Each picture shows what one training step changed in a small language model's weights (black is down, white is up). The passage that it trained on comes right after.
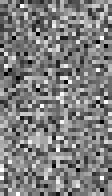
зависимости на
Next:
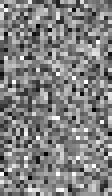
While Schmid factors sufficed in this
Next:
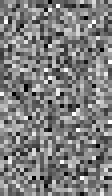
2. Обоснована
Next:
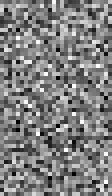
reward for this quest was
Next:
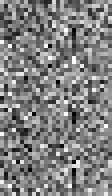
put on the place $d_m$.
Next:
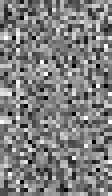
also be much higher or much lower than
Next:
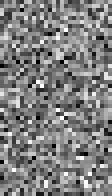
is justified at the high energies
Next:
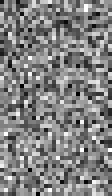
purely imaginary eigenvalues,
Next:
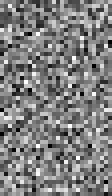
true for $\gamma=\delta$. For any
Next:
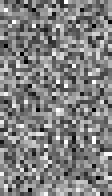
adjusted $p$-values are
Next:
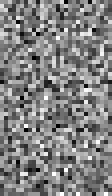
elicited from the brainstorming
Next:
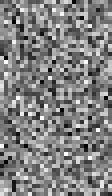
probability distribution. Comparing the maximum
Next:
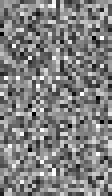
F. Müller,
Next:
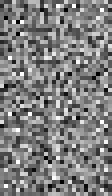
охоты, названия
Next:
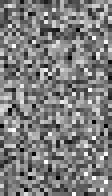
by looking at deviations of the
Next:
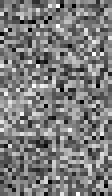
crucial para o estabelecimento e
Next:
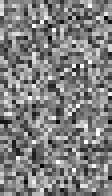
extract a nuclear interaction dependent
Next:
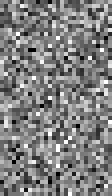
потреби у підтримці
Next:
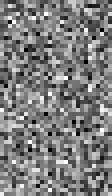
piecewise deterministic algorithm} that
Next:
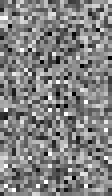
initial ideals for the flag variety
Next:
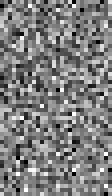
onun içerdiği 18 erken
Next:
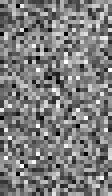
с безопасной
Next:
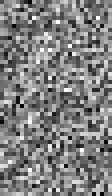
hadronic molecules,'' Progr.
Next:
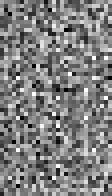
will be able to do in the future if
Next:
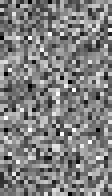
символ на свободата
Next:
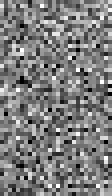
(1.1) are called the
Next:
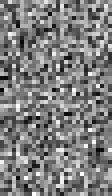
from searches of heavy neutral leptons at
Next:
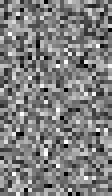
\eqref{ss} are converted to
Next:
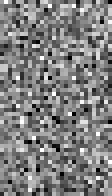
peak occurs at a higher value in the last
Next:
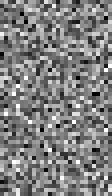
LBM on the remaining four
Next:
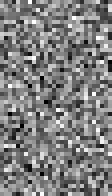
the equation for the deflection
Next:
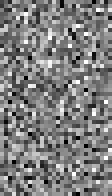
qardosh davlatlar haqida
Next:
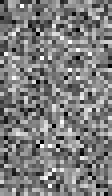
11). Ce ne sont pas seulement
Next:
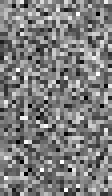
недуги. Верблюд
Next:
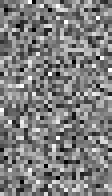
canonical threefold pair over $k$
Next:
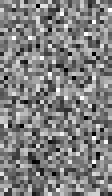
yechim hisoblanadi.
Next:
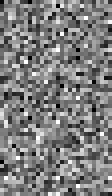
238. Apoiados na
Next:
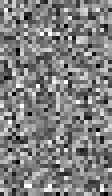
obtained for the model by Loeuille
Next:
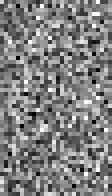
farmaceuta ako
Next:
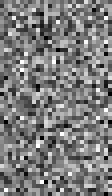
PEDROSO, R.
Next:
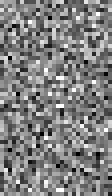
anterior y posterior a los
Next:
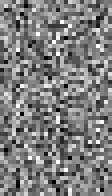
қилиб, ҳарамини
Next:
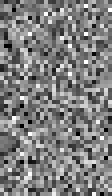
Osiyo agrar biznes
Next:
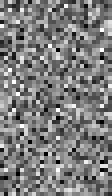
if one of the following conditions holds:
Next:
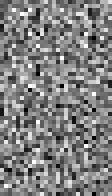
xalq an’analari hamda
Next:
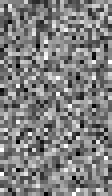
computed as \begin{equation}
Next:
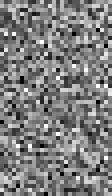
DM, both from the theoretical and experimental point
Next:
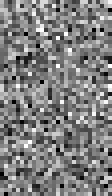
of equation \eqref{eq:23},
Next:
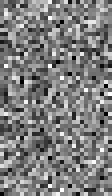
Н.В. Российский
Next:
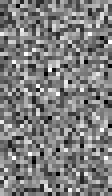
то чем хочется
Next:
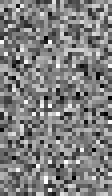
all of these actions are easily
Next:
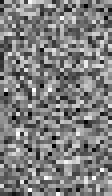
for the well substate wavegroup can be
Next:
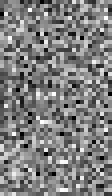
positive semidefinite. Further,
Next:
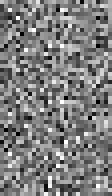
ҳуқуқларини ҳимоя
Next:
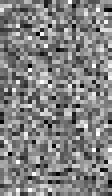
at a ``decoupled'' description,
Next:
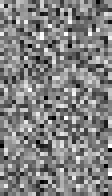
simplismo, la simplicidad
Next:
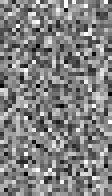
buni qilishadi. Maktab
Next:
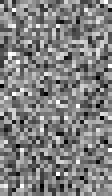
a locally finite tree are unique up to
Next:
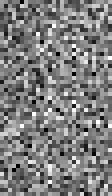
denote the subgroup of $\Mod(S)$
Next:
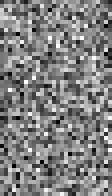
when $\check\gamma = 0$,
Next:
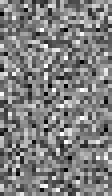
आता आपण
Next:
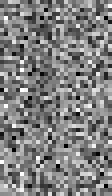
equivalent representation. In practice, the distance
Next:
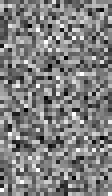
the line $p=q$ for different
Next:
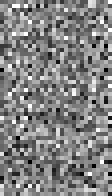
de forma directa con distintas
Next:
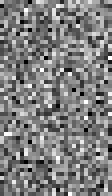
ситуаций, проектной
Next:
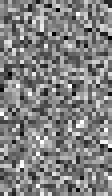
of a first space is nonegative and
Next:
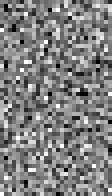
then aggregated into an output.}
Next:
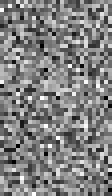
where accuracy in predicting the last word is
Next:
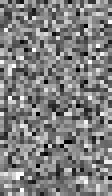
data is a crucial first modelling task
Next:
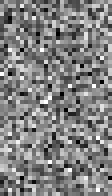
of particle physics to discover a theoretical framework
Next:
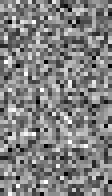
\right\|_k & \leq
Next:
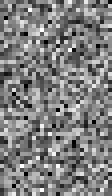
in the $x$ direction. In the
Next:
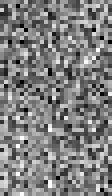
شد و در پوشش
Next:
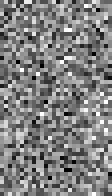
is thought that the disk out of which
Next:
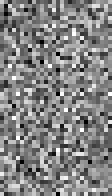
However, our integration condition on $h$
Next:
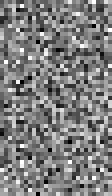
as new requirements for the occurrence of
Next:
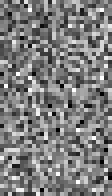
objetivo de criar uma ampla
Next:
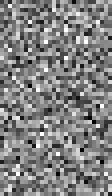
favored for its ease of
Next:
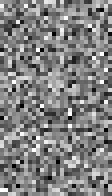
{i_X (\theta\wedge
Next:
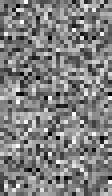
real constant $s>0$ such that
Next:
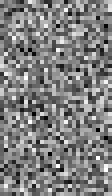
discriminant) is an irreducible
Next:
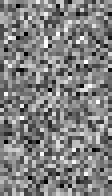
keeping of these lands allow
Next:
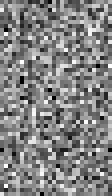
low-rank approximation of the form
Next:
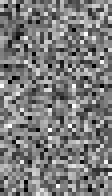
algebra $L^1(G)$ is
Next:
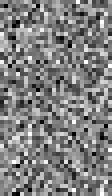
los empresarios con respecto a la
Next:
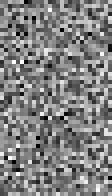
is a homotopy between these compositions that can
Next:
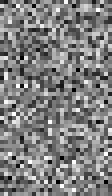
direct sum of $W$ and
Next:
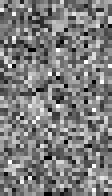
causado pelos pensamentos
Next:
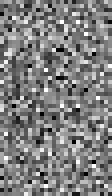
yoritilgan. Eng
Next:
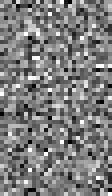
parâmetros: a)
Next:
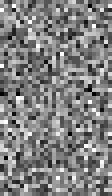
choc provoqué par un
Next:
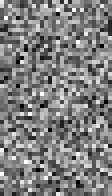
property usually true because the non forced system
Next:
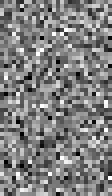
is true and this ambiguity was discussed
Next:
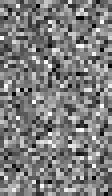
patients with ADHD and their
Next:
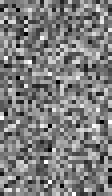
substantiates the relationship between the development
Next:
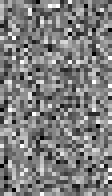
Velzen} \affiliation{Department of
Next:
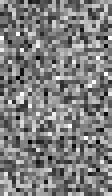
partially or fully blended,
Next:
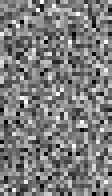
kleinbedrijf is
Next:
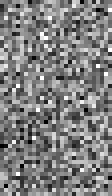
over-dependence or undermining their
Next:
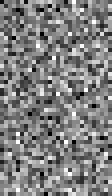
$u$ \begin{eqnarray}
